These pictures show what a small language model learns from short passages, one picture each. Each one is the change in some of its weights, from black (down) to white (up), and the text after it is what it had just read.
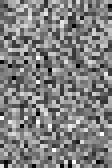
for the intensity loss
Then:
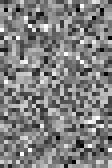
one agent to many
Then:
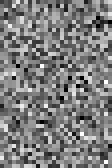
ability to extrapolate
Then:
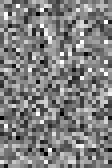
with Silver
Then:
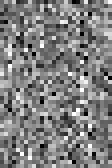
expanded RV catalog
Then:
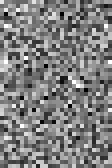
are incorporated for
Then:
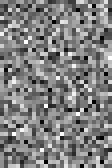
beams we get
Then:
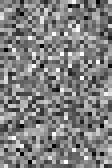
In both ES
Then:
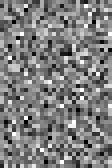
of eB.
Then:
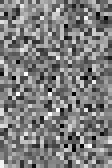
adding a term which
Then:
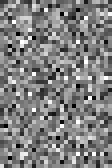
detector in terms of
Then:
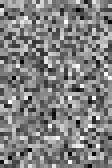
extensive coverage of
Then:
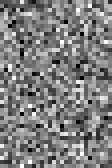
thank the helpful
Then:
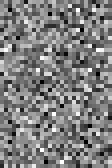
of one of the
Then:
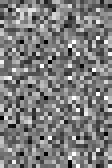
is released at
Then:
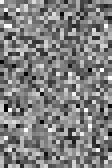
are statistically compatible
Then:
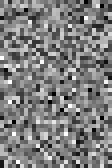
problems are seen in
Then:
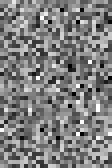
show that the
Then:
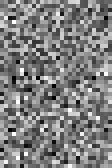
However, some
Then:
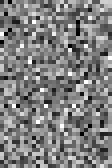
spin ice model
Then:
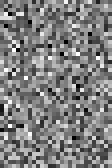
parameters are determined from
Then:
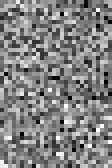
establish a new
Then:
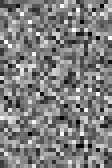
is still not well
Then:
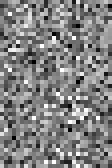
for all values of
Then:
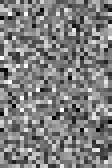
sizes are measured in
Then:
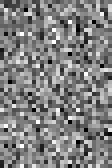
pressure sensing, our
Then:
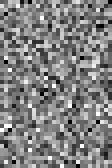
range from 2 to
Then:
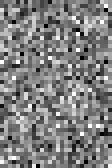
Noether current
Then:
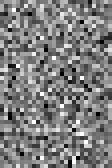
of NCCL
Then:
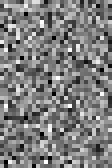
phonons, the
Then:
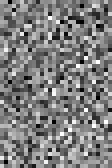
predominant way
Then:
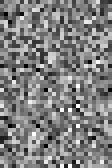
expression can be written
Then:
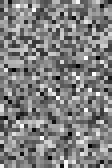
system is a difficult
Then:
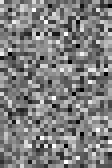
will calculate how the
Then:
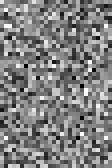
are significant only very
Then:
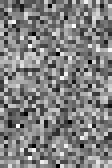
the boundary.
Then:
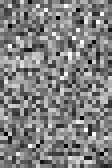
the WDW
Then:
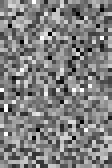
illustrated by the comparison
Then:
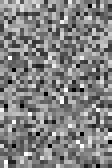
the nature of the
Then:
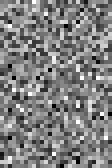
addition of this class
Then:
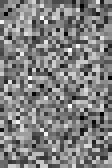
must be integrated throughout
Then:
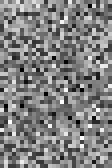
the subset of
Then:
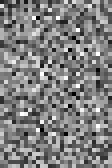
that this asymmetry is
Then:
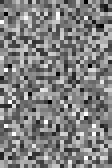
scattering regime.
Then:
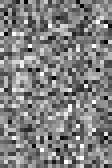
an optimizer
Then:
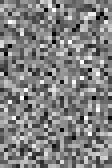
in this case one
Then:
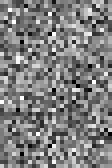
element of the
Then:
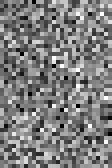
design principles that
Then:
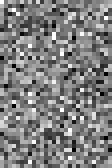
volume as a function
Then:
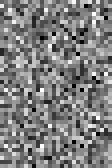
structure of code.
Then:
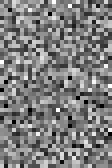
of the kinetic and
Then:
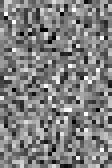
which brings
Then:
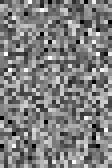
hole. The purpose
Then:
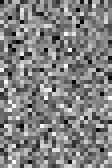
5' against point
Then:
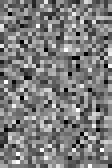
at similar ratios to
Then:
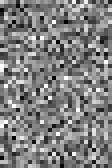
any transient
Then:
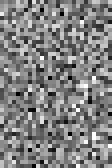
communication and memory cost
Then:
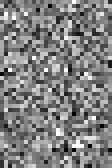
using these equations for
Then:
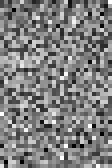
the associated perturbations
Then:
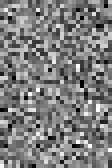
influence of fast
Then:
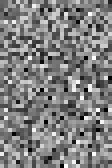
method itself. The
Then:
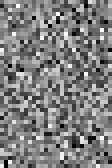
adopted in the symmetry
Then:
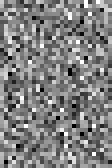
Formal models of
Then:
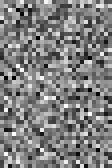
is, without
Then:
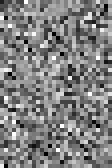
from Devlin
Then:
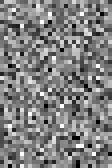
of particles in presence
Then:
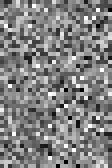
correlation of phase
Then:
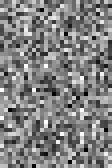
can be made.
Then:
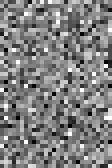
The net energy outside
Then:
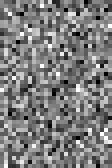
intrinsically much
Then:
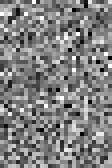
Despite their
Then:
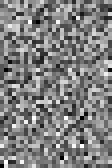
states from the additional
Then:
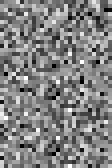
conformal theories, where
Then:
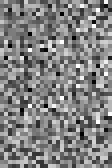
be interesting to study
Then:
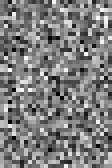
to manually define
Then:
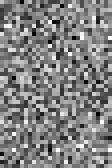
position $(\infty)$,
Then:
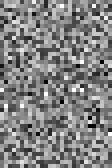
with the length of
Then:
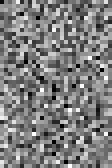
detection, but our
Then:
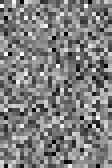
truncated, so
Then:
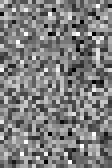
owned and
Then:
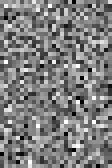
these frequencies \be
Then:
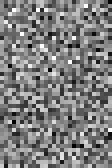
of the two contributions
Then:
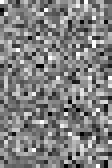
$.) Their
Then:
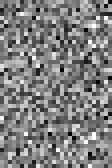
medical devices and
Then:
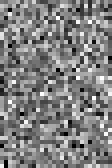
evident in the coherence
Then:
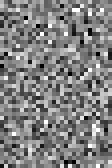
model. Moreover,
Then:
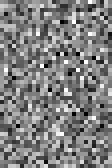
equations obtained us earlier
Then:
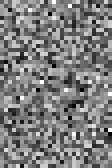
of the Earth is
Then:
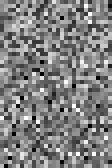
in detectors should be
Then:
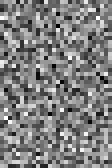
members other than
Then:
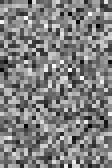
setup for beam
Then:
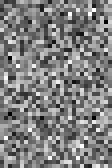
(called regular
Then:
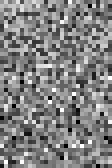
the ratios seen for
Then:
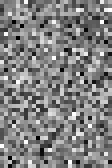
optical cables
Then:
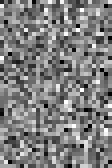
with memristive
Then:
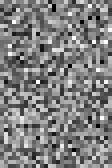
a priori
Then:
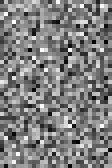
As a general example
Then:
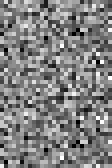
to the value of
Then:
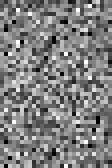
in the literature the
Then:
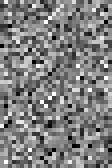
meson coupled to
